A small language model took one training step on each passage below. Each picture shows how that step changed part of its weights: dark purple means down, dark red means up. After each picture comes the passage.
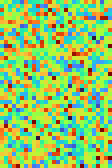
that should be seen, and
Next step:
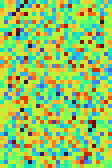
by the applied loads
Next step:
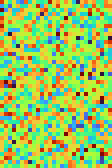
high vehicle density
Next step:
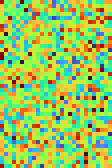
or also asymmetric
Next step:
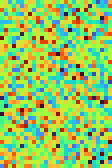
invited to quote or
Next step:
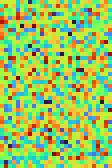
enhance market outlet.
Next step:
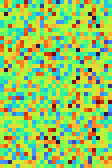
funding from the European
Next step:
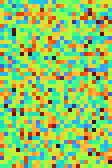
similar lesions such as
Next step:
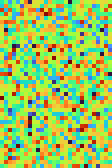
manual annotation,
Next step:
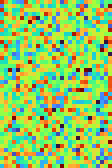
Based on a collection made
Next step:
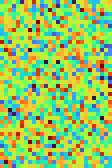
induced by reflux
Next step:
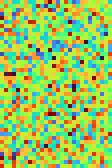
the MI theory,
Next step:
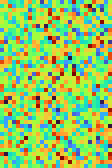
This is to examine the effect
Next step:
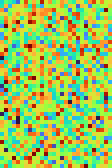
scientific outputs,
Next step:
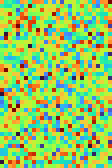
needs and natural resource
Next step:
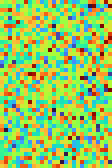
biocomposite materials
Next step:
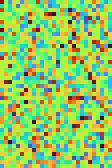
On the other hand, in Figure
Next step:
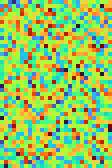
in a remote manner,
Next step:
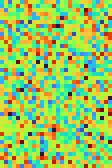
perished in the war;
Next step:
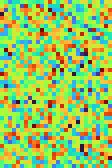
of data visualization and
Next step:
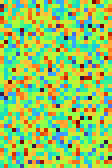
energy recycling can be
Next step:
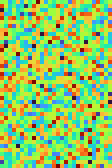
retrieving 51
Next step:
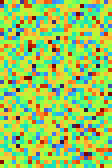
Table 2 Problems of
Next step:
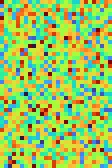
use (WU) this
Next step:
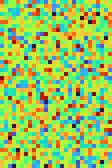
Wireless sensor network
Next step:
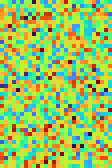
CNS : Central
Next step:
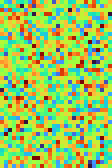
chronic lumbar
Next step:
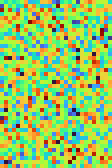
financial sectors during the
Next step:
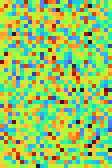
by gender. This is because some
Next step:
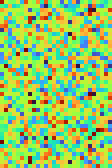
The main issue is that they
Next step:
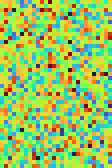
species differs from other
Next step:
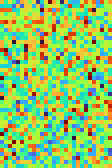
are generally called
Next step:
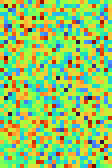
sintering Sq
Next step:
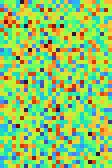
on the level of TFP
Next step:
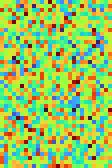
can be digital, material, or
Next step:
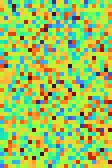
early postpartum and
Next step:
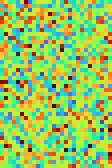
Malocclusion is the
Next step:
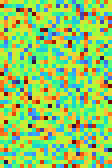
and biodegradable
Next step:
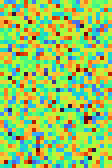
implementation factors to ensure the
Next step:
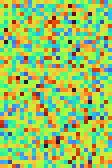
by adhering to the
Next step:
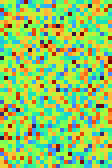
TFEU on equal
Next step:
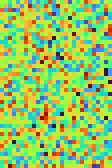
series [3] obtained from
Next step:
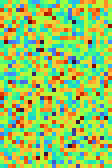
their modern history during
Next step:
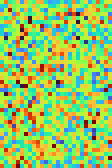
refinement purity and
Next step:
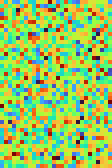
the safety factor
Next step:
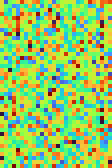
tools such as maps
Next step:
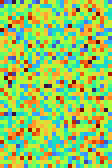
Web Application,
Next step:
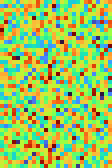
compared with a standalone
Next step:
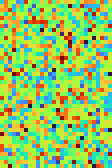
been determined by pH
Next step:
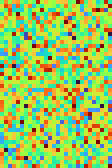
a nonempty set
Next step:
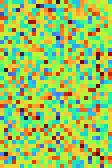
the results of the study conducted
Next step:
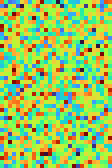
false positives and
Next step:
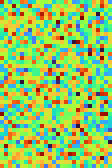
order): Preston
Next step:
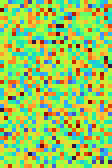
to empower the future women
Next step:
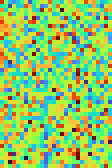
current state of the art
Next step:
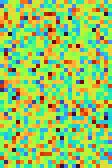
society as a whole.
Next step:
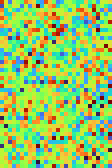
with values adjusted or
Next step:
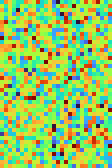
Renewable energy sources
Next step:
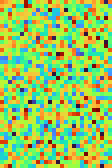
was negatively predicting
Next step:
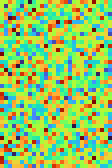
hazards to human beings
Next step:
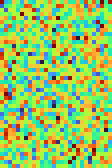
acid mutations on the
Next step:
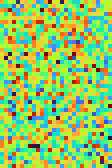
are represented below as
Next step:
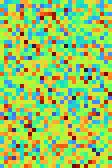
collaboration, we have
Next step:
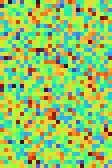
A website has been
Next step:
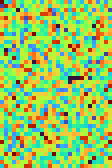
0.87 or higher.
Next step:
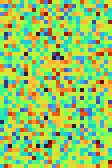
active electrode material.
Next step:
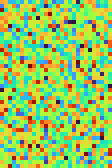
Director European
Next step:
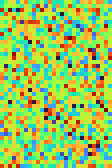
accumulated over the many
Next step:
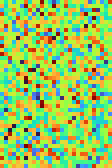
the hierarchical structure
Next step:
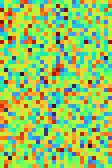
code from other modules.
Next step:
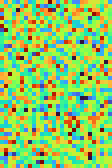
the horizon where the
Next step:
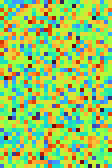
eluates. The composition
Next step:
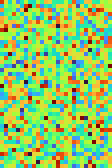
respondents of this study were
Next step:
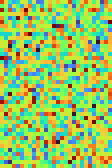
representative structure proposed for the
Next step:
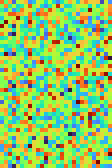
service provider. These findings
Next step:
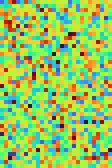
residues on the α
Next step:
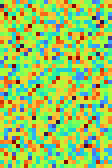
constant changes driven by
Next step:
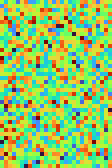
effect on honey production in
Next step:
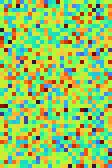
can be provided alongside
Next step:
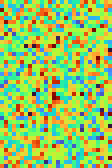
live in rural areas and
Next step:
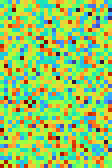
it happens because women
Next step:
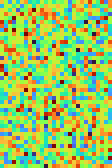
flock to the mining
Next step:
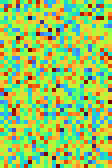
the individual needs and interests
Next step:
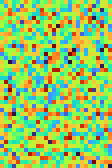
taken into account.
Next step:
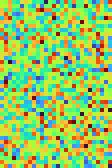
volume. Because
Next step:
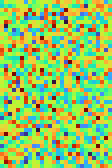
complex hydroxide have been
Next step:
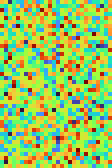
also conducted to supplement the
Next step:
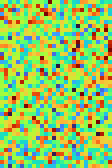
a synthetic
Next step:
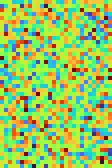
there moments that did
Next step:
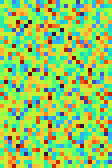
Program in Sustainable
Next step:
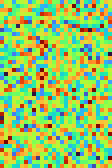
Data drift:
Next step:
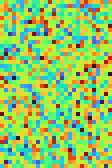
been selected. The main
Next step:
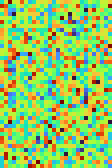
and group 2 (without
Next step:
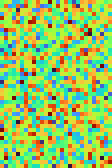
the infinites, that may
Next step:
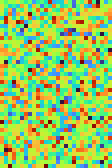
to intense convection
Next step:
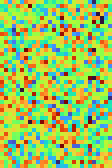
named delamination is
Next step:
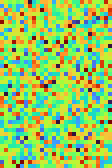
combinations of non-text
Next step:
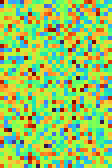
All the measurements were
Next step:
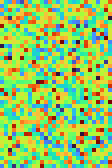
increased synthesis and
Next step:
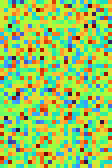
a tertiary centre-
